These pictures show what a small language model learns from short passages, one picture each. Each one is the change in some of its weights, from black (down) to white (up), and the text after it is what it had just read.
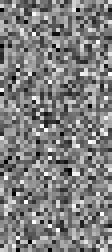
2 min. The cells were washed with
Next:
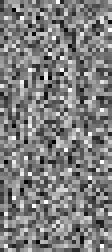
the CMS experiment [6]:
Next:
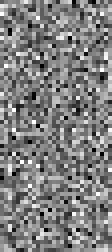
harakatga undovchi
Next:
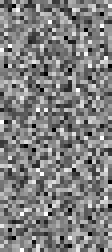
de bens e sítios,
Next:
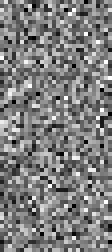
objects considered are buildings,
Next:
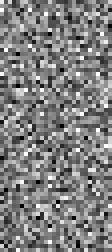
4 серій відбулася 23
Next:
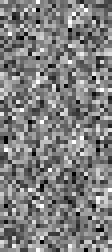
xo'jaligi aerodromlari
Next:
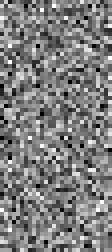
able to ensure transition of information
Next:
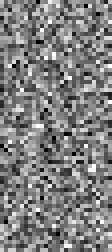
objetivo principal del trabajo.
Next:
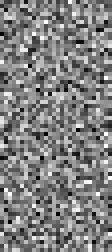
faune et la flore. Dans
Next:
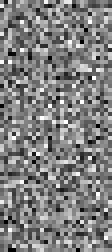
қарзларнинг мавжудлиги
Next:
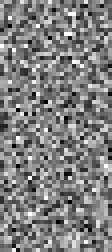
business-critical decisions
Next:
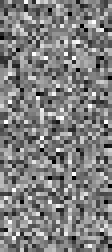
matrix resin around fiber
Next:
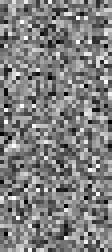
in-service teaching training. A teacher
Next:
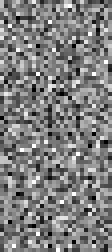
and vaccination uptake.
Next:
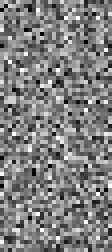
сердца, основным в
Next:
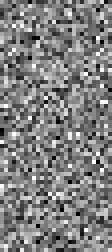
psikologis selama proses
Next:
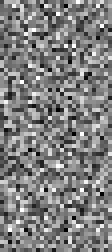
the adaptive plasticity of the
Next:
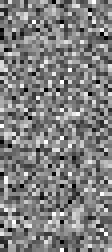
The transition from school to the
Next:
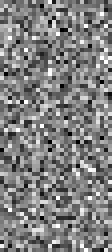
a more and more opportunities for a job
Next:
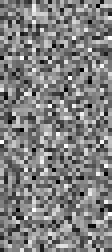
especiais do edifício,
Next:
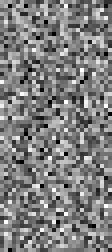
and Support Action Co-creation
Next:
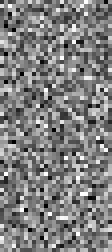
includes the modernization and intensive development
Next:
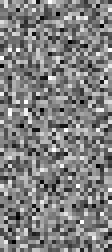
акторлари сифатида
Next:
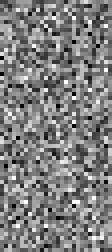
baxtning asosiy tarkibiy
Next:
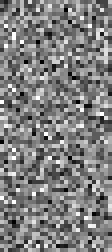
in professional society, classroom
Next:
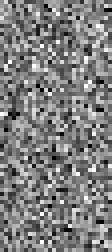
introduced, reflecting modeling time,
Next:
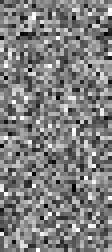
definitions 3.1.7 we get
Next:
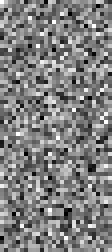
interpretativo, aberto a diversos
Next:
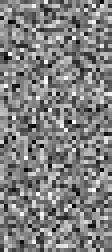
Latinoamérica, por
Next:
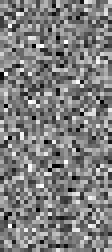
2. Transport charges
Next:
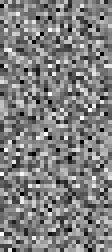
feelings of sole satisfaction
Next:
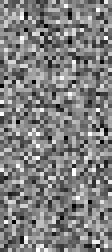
based on research published in
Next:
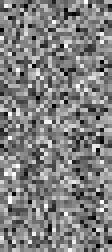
el futuro de la empresa VI)
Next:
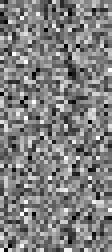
L. PANIA, *J. Indian
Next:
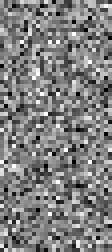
6]. С этой точки
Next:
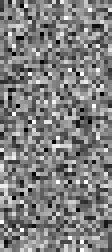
судьи, необходимо
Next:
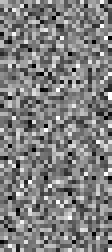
bu asar uning shaxsiga
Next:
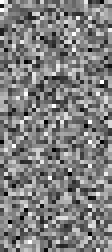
and exclusion criteria, females
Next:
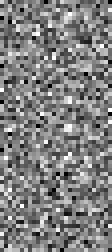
бирикмаси талаффузи
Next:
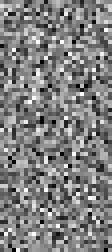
verified by the Monte Carlo
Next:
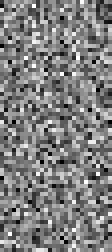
donde existe la presencia de
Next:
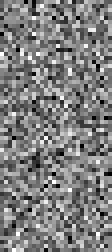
Pertama, pembatalan
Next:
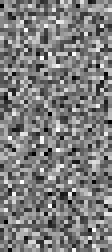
is a serious subject in India, which
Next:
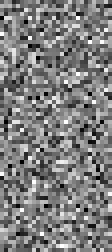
and mobile accessibility.
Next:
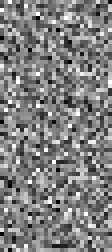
мактабгача ёшдаги
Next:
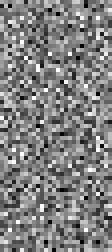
in order to increase the yield of
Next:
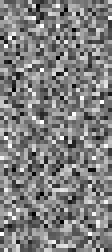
University of Civil Defence of
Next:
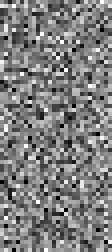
of the high symmetry C_{60} -
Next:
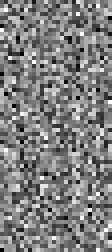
herbs and spices which are used as
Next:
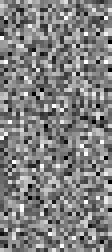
Vozes e Territórios.
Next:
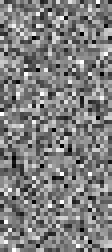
Integra do Cadastro de
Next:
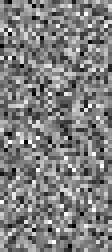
Adsorbentlar sifatida
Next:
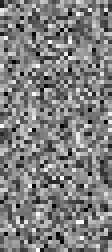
groot aantal dezer gevallen
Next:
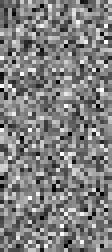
in the *Valmor de Souza –
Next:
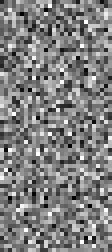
of crop residues increased the
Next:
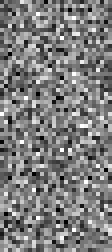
is established and key
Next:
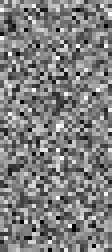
of Potato Growing, Ural
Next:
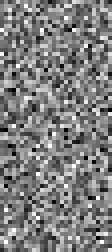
Ahmed S et al ²⁵
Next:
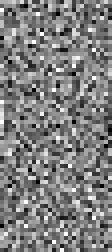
lipids present could still contain
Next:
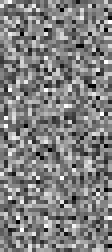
ulcer, ulcerative
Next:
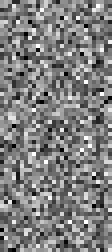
(GÉANT), Anke
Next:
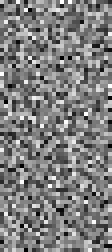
test the reliability of the model) have been used
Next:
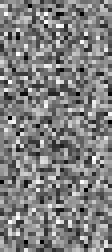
to continuing professional development, and
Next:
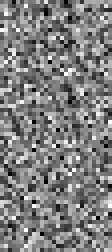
on 33 grade VIII students showed that
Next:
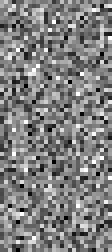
Estos grados de incorporación de la
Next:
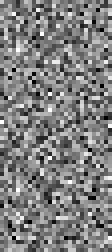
objectives and further
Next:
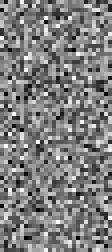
tua untuk mewujudkan
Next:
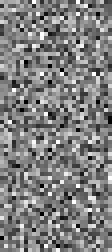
evidence, including randomized
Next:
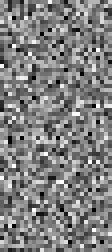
Salvador. Morazán. 7
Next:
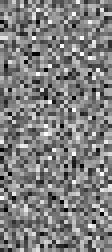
debe ser lo más fluida posible,
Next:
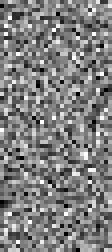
result, 40 mm rods with a
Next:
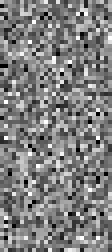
by Sir Francis Milman, of
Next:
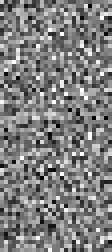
entanto, é importante considerar que essa
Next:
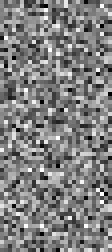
siguiente tabla incluye una
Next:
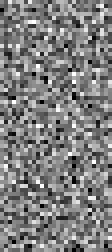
de produse mediatică
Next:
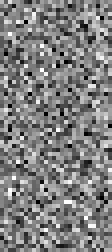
a modern healthcare system in the
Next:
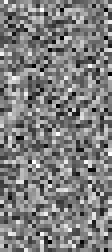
regulación de estos productos
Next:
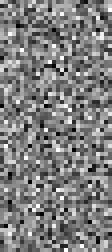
“Front maktublari”
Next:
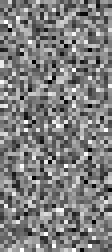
not explicitly rejected but instead
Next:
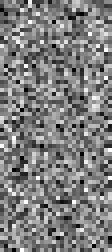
light as a concrete substance. In
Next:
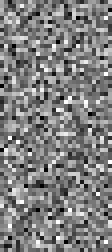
Контроль якості
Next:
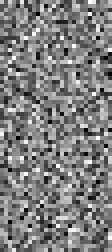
and skill up gradation; It
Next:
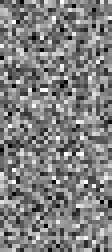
established that hypertension and
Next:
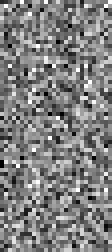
to mention *sklearn* is
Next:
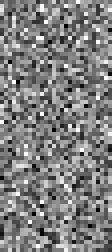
naranja de metilo Se
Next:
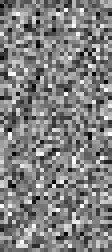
assez limité. Cette situation est
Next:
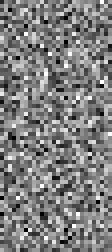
окружающей среды в
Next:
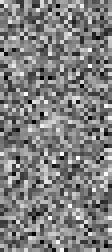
- 3 caregivers (2 working in the
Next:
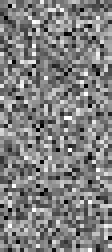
arrays. Without a financing
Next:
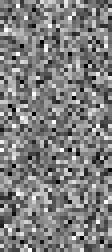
warsztatów mogli
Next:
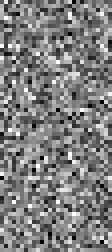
khususnya pada BOD
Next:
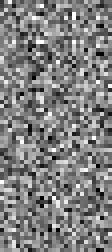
that address the intersectional
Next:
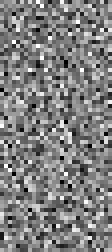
la asistencia técnica. Los
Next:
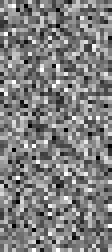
make changes. In addition,
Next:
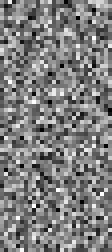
xususiyatlarni o'rganib
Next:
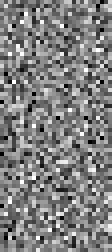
the two types of manufacturing mix
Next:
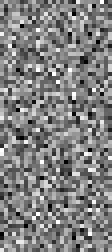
de la distracción de realidad virtual
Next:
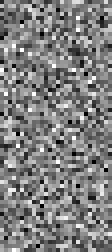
(of stock from the host
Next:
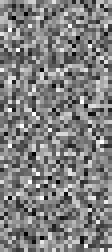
87% of the teeth in the
